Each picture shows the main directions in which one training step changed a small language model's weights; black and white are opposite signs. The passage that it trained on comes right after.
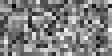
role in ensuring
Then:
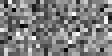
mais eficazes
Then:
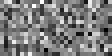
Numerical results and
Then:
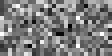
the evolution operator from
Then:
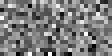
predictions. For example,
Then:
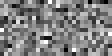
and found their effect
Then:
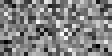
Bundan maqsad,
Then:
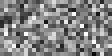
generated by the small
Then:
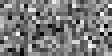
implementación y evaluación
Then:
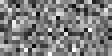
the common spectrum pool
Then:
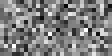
jamoasida esa
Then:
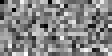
experimentally at strong
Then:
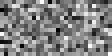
and considering students' functional
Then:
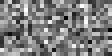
De basis van dit
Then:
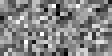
familial traditionnel
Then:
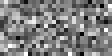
more mass to be
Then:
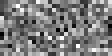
the relative ratios taken
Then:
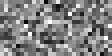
distance, %(which
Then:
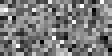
evaluation, while the dashed
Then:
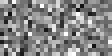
ulterior invasión
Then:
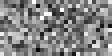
in liquid
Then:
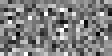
о запрещении
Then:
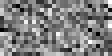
the combination of multiple
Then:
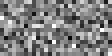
a softening length of
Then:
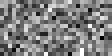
broadcasted back
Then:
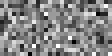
for large $\alpha$,
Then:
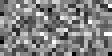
the normalised zero bias
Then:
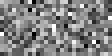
u svojoj
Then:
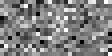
and density the approximate
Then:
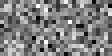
clathrate materials
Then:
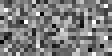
our fits, {\bf
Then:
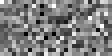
by GPT-2
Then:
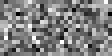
va sezish
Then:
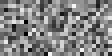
we examine the
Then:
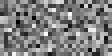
energy spectrum at the Fermi
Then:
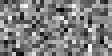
with Geometrical
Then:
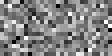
certo grau de
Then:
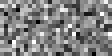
to Depth
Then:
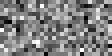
shared between the
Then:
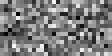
densities in the order of
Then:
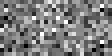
used by our evaluation software
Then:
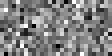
information from each other;
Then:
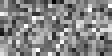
maximum number of H
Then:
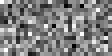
Threats to
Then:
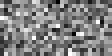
locked with the
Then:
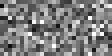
which are typically not all
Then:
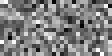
a single electron model of
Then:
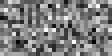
they are evaluated with the
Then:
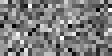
added as features.
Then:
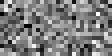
a ladder system
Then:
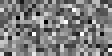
using the hierarchy
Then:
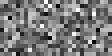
участвовать в
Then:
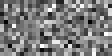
No segundo momento
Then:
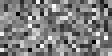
за рахунок
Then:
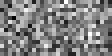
\langle b_i
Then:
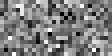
to train the
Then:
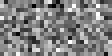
de futebol não
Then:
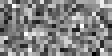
RO NU
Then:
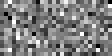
Geometry relaxation
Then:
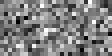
unda o‘zbek
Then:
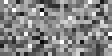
terutama pada
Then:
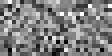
paraconsistent type
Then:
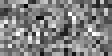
parameter estimation in the presence
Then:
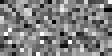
has a final velocity of
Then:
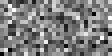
ve çocukların
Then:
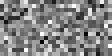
execução as
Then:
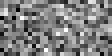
Fermi Surface of
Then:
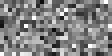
and secondary terms,
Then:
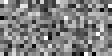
participantes, bem
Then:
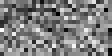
can introduce uncertainty caused by
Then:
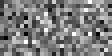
- A família
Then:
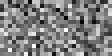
Durch die
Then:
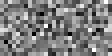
and ended at
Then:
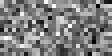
between Ricci
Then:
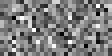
fanlari doktori, professor
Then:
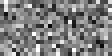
spins. This
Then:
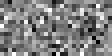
70B parameters each.
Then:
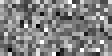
a vasút
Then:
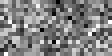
result of interpolation
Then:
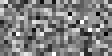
a slow (11
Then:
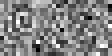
Ocupacional, que
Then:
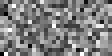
output of the ITP
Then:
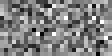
the benchmark introduced in
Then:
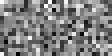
addition to the rather
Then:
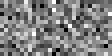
bibliometria foi
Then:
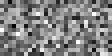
des Luzerner
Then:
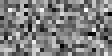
Die Soziale
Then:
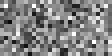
pnCCD area
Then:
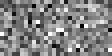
Velikov a
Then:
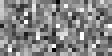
effect of ruling
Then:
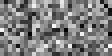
é que o homem
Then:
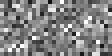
is explained by the observation
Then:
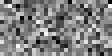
un sombrero
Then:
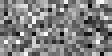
besturen thans
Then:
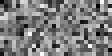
convenient because, as
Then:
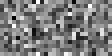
f = \pm
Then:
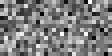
i.e., which
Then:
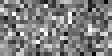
gap effects on lead were
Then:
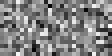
две основные
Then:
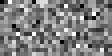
A thin slab
